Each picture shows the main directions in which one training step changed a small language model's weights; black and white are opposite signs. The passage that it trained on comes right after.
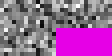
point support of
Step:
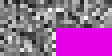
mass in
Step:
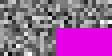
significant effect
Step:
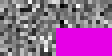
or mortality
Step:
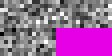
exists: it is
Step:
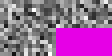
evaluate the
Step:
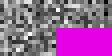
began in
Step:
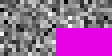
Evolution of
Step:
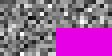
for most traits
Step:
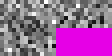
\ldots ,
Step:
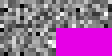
is a closed
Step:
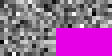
their food from
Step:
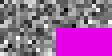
> h \geq
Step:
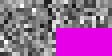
content, but
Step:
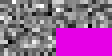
then $p$
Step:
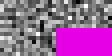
performance of
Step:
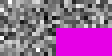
or Social
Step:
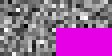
and prove that it
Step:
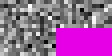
of a vertex
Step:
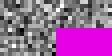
one type of
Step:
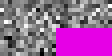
complements to
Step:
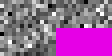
on ${\cal
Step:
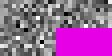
J$, and
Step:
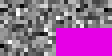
$r$ is
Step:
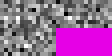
the flow and
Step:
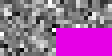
spend on
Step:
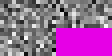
la importancia
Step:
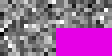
differ across
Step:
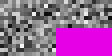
an ERR
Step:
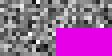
the company
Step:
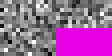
The experimental
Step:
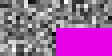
of men and
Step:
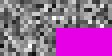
the classical limit
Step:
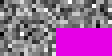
good at
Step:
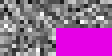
structure of unit
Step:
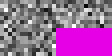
des comptes
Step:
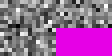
context is that
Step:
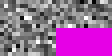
and impact
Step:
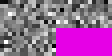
based on
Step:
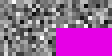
between our work and
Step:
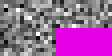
is defined and two
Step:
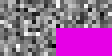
to detect the
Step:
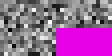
those who
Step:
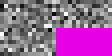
Q \in
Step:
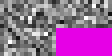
3A). This
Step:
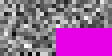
and only if\\
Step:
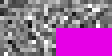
which is equal
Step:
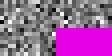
terms of
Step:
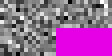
$\omega$ be
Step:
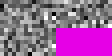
within the
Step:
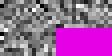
tree or not
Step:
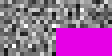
at that a
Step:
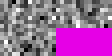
processo de
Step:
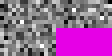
discusses the
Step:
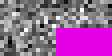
with respect to
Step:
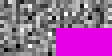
of our study,
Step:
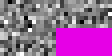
we discard the
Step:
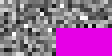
and only if
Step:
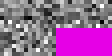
meeting at
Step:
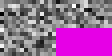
units operated
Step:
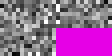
noise and
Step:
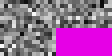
Section 5,
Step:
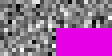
crude method,
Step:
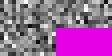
burning of
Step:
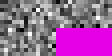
topology of
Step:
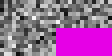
organizations to
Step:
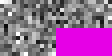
suppose that
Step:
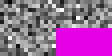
is induced by
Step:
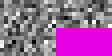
using the variable
